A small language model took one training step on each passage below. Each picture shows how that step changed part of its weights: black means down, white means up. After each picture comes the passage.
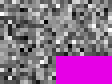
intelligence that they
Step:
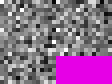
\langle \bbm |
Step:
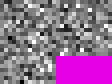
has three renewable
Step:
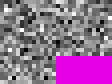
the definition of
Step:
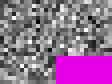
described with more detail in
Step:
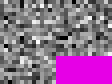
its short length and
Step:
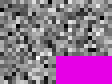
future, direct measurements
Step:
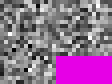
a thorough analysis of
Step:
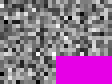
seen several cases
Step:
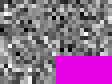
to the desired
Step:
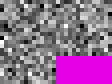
(the SAF).
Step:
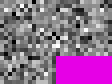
replication (a
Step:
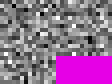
evidence.² We
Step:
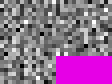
of transformer applications
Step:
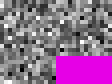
setup undertaken
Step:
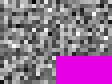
focus of the research, such
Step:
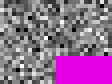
of different forest
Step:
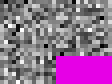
Babin, &
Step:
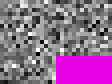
of the patient and
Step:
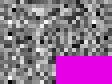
natural relationship between
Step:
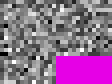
the percentage of
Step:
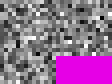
agents moving from
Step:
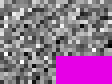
\PhiN$, and
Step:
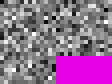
along the supply
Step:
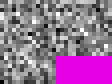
are diversified
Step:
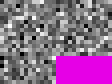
between PCR positive
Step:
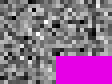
anisotropic properties
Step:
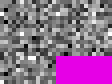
geometry combination.
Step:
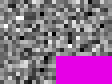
Employee performance
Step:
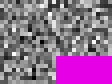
was inserted in the
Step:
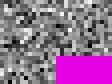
the polarization provide this
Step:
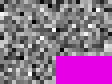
indeed observed in
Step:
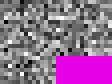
b) Alienated
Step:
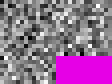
development, market system
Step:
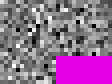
fact that the front
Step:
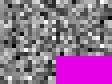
\rightarrow 3$, the
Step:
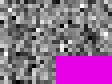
- **Which
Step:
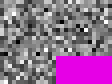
biopolymers have
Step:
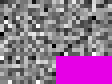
for $h\in
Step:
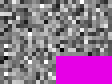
except that they are
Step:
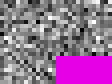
M formic acid
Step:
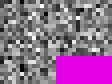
concluded that the
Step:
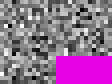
this simplified model.
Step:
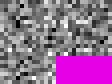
\right) \left(
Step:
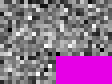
with a suitable set
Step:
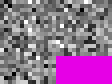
diffraction measurements,
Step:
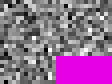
the sample was calculated.
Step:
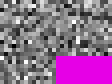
work, we thus make
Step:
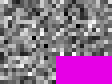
MHD simulations.
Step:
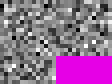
of patients in the
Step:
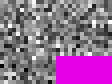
cyber threats and
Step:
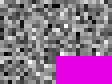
organic matter level
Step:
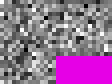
There are currently two
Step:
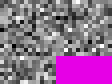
and early detection
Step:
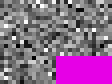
to 5 evidence-based
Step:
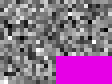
lives in so many
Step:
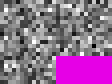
the power of the number of
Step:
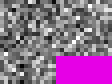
a settlement characterized
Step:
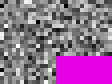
function is the same as
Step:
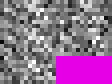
not enough information for an
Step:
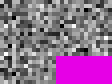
seems that it is
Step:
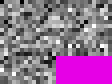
"red" printed
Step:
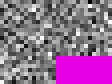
well with nonlinear and
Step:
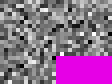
proposed an adaptive
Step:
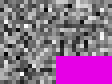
the hot gas mass
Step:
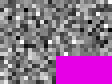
in practice. 210
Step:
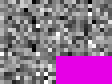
and those with one hard
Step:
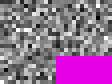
choice of gauge
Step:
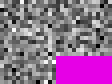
stakeholders have
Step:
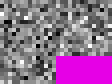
number of plants observed}}
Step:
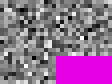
intensity as a function of
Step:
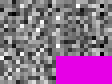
and Technology
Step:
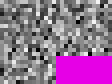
implementation of limiters on
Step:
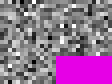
the Investigators.
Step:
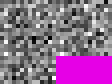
students.” –
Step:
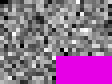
Timing noise has
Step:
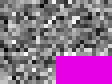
this paper focuses on the
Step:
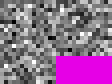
the cell lines after
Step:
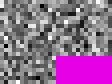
own food.
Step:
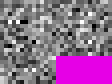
an average prevalence of
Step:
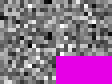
around 5 ps serves
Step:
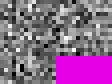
the quantitative
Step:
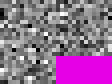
to the computer using a
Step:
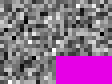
and better at
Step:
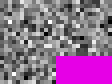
an employee of
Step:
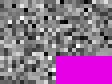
code %% or
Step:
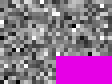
large deviation theory
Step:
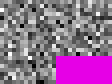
& IPCS &
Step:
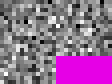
converges, then
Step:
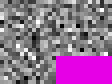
product quadrature
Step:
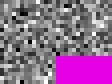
author names and
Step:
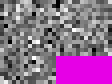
found some differences for different
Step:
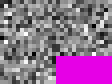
to dominate and even
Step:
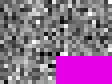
probability level (see
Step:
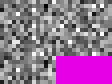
Study on the
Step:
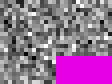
somehow rely on
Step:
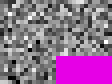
taking into account
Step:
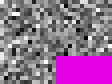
has a nonzero
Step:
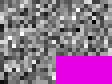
and studied in the
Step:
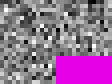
the exchange of
